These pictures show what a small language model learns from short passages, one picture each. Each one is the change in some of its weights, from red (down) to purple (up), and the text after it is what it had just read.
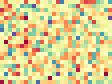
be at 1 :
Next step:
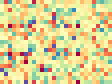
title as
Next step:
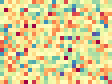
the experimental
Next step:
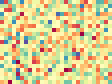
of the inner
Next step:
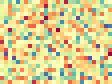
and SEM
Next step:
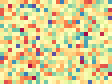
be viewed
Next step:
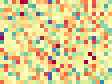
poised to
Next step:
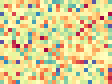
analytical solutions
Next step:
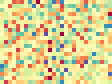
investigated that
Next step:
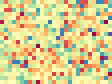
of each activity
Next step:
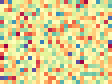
of nature of
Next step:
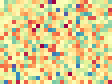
Hardy sum
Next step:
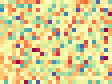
homomorphism for each
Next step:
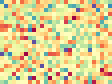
that for any
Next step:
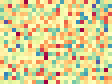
level, allowing
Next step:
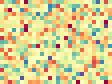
this strategy,
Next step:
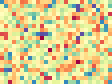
that the fiber
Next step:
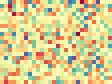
as proved by
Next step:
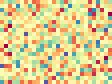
boundary } In this
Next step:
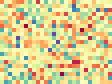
get some insight
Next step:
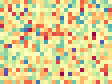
by Laser
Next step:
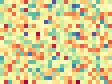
the environment that
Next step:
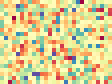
It means that
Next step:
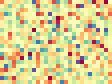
family of
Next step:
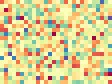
than static
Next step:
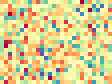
implies the following
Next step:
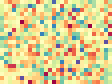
therefore it is
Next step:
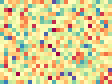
the overall
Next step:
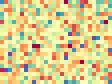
of the sums
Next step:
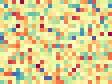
that do not
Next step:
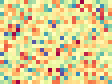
if and only if
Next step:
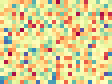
to store the
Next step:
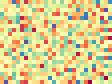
time $t$
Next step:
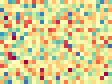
all }}
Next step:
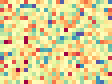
be the set of
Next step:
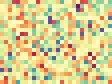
associated with a
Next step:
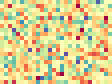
inversion of
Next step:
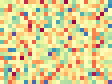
measure of the
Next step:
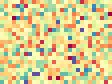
It turns
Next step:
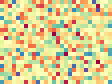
ideals in
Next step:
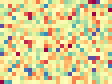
\\ \langle
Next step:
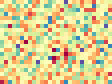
X$, we
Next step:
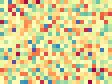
counter to the
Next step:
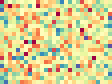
solutions is given
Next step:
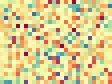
checks that
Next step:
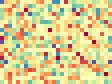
the unit
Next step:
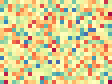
Our method
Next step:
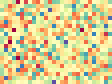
some cases where the
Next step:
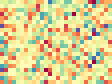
6 \times
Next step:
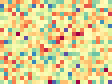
multiply the
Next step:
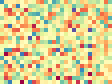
the failure
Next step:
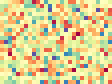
define the basic
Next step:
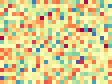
was made of
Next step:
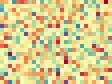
0$ for all
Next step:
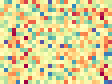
2 seconds
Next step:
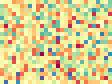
following proposition.
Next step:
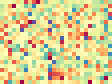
any function $\varphi
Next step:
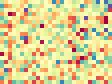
replaced by
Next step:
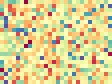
case report is
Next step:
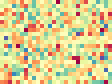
to thank
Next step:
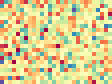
but manganese
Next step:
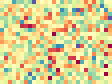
is something
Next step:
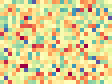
is more general from
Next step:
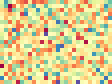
located in
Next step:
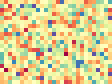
be noticed
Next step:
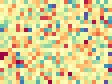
human condition
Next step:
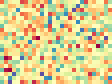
While the
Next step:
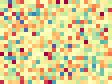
chacun de
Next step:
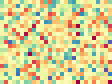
the projections
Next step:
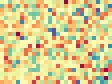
in changing
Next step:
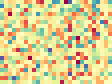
the structure of
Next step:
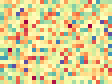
the general case follows
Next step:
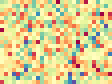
to come
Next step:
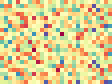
models indicated that
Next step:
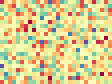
This can be
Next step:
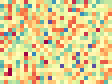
span as the
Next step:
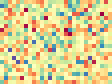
the ODE
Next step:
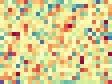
this conjecture
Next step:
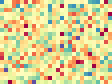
approved the
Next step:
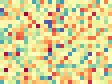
At the end
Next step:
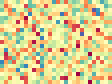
and composing
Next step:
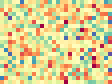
characteristics with
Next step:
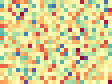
by leaving
